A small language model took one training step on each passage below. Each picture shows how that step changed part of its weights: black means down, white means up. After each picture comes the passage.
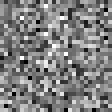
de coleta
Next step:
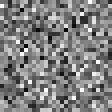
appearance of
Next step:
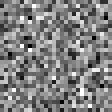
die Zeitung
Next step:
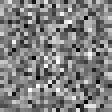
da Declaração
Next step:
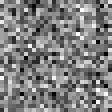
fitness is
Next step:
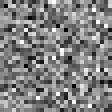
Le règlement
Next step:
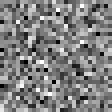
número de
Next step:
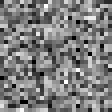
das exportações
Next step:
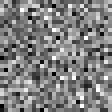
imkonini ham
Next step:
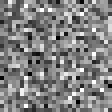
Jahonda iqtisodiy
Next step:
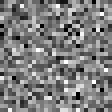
еще один
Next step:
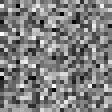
superar os
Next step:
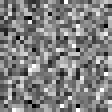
estudo é
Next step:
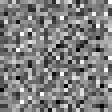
идея ва
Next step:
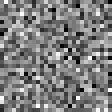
с давних
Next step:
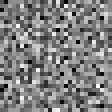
с этим
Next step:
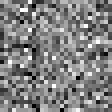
pucat dengan
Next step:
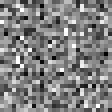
me aflige é
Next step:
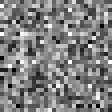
va organlar har
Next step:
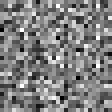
as habilidades e
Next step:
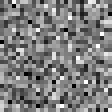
6: Cuanto
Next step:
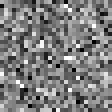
de alumnos
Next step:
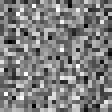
dissertation for
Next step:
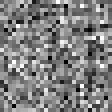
w borze
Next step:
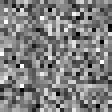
par rapport à
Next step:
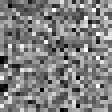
spp. в
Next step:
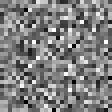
Ramón de
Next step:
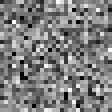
son tumores
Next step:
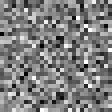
semester I
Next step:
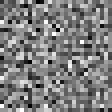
et de leurs
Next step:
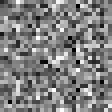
o joio do
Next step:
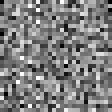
у соціальну
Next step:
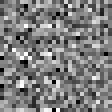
anual é de
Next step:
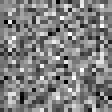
omili bu
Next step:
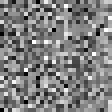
la liste des
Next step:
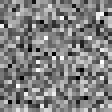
distinção do
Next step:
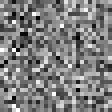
tijdens de
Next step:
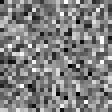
vereis o
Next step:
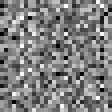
и между
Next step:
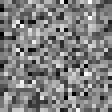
su población
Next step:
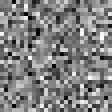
wordt op het
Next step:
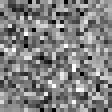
- Suppl.
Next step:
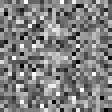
tout mouvement
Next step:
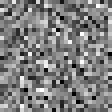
sangue de
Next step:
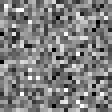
Также для
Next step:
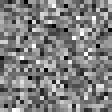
de nuestro
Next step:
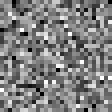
de maneira
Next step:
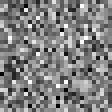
akan datang
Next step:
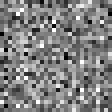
autorității și
